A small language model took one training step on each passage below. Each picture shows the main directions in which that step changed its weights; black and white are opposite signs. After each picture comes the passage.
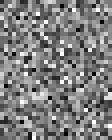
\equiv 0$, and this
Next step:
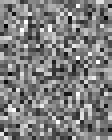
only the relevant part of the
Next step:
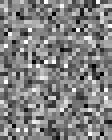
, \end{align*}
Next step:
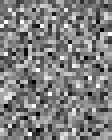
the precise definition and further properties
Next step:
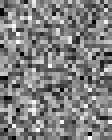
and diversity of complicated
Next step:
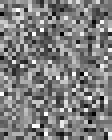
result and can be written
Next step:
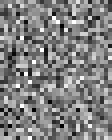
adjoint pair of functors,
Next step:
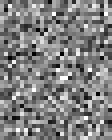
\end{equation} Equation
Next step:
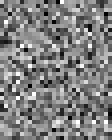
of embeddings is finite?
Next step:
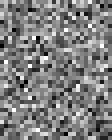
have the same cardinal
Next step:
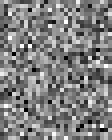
the same as the distribution of
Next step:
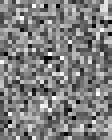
the current inner model theory:
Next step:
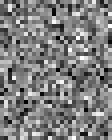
$(ii)$ of the Definition
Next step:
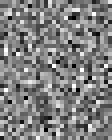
a real function $F$
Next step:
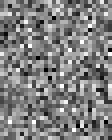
of regular functions is equal to
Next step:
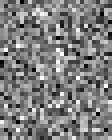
\item $\B \backslash
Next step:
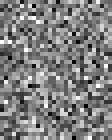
of positive powers of an element
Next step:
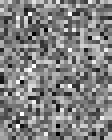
approximate it with standard finite element
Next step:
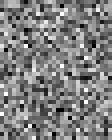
0$. Let $\Delta
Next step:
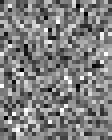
$z$ has a eigen
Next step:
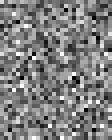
\mathds Z\}\cup
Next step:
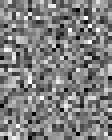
are pairwise disjoint. Clearly
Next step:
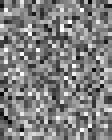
is a cofibrant approximation
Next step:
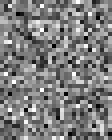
called simply {\em planar
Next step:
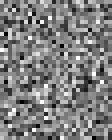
recall the optimal approximation properties for
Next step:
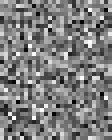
here and everywhere below,
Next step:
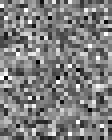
invariant subspaces under the rotation
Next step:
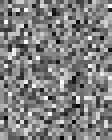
\Omega) (Y,
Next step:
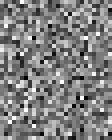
in a row, the first
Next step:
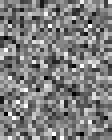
Indeed, in these cases,
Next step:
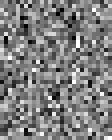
of row~3 (and
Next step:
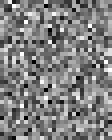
to isogenies) corresponds
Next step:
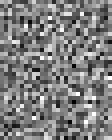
objective function; the choice
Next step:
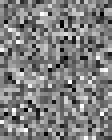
\zq \left(
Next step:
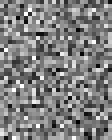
Using the bijection between two
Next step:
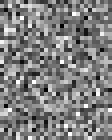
closed subset of $D$.
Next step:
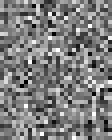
the isomonodromy
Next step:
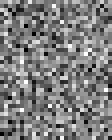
with time-delays
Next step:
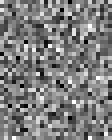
polynomial $h$ vanishes on
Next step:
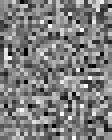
the last scalar product is taken
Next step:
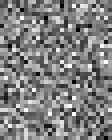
L/2$ of dimension
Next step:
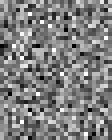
classes for the short exact sequences
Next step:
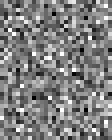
\eeqlb Hence, from
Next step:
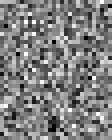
the connection to the spectral
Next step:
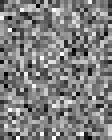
point-finite, since it
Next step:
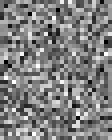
is the asymptotic optimality of
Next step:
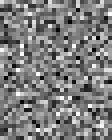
and that the assumptions of this
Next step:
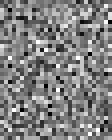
that Assumptions* B
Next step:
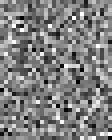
model shrinks the
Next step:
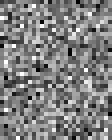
turns out that the case
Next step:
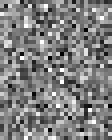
\setminus B_{\delta}}
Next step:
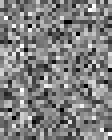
of this section, we introduce
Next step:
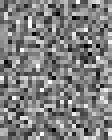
/ k)$ the set of
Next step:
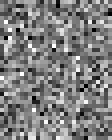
and computed as $\Delta t
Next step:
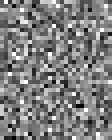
the example mentioned above, but
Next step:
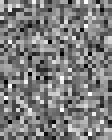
by \begin{equ}
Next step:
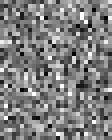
is of order~$N$
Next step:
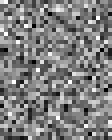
and consider $(T -
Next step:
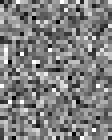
with a single researcher having
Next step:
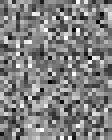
will first come up with an
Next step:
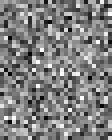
this phase. The two
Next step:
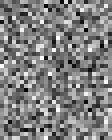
output quality. Two
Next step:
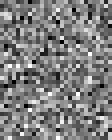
conservation law of the form
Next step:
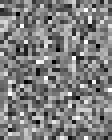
with coefficients in $Z$
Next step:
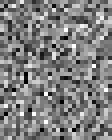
one-functional vertices,
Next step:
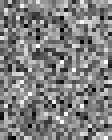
Lie algebra. However almost all
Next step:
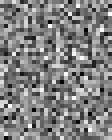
the constants in the other
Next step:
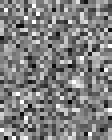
In order to analyse the
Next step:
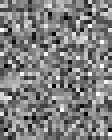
of ABC are collinear
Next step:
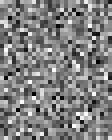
a solution of the following form
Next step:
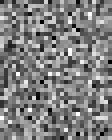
apparent that the
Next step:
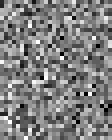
similar reduction, this time to
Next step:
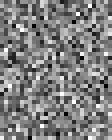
a~one-dimensional double
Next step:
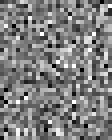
the surface $F$ up
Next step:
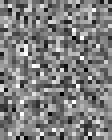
vertices in $G$ which
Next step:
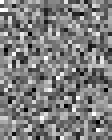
a nonzero separable real Hilbert space
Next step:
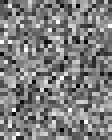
of $T$ with respect
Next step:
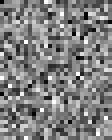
\] (provided $\omega$
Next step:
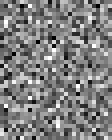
a method based on the
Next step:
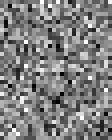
automorphism $\omega$ can be
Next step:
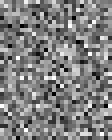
topological complexity and Baire
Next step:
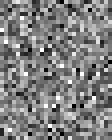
3.3, but applied
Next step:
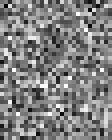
has a closed form:
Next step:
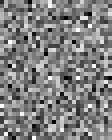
points are just $\partial
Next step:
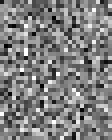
the adopted time discretization
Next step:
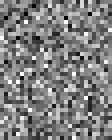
an MERS. Then
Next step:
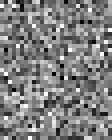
Now, we decompose the
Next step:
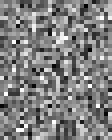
(8)$$ We use constraint
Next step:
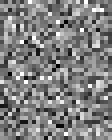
Motzkin paths of
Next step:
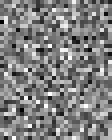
polynomials. We notice that the
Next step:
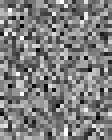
module. So $M
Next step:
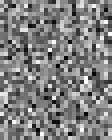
$\pta$), the one
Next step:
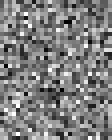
This can be done by applying
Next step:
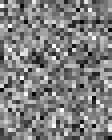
However, in general, energy
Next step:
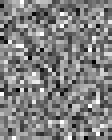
\ge \integral{\min
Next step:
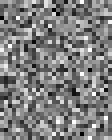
on these domains. Let
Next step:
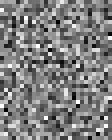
unit total mass (probability
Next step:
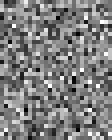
$k$. It is an
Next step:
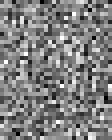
an object of codimension one is
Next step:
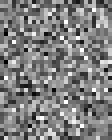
Due to the periodicity
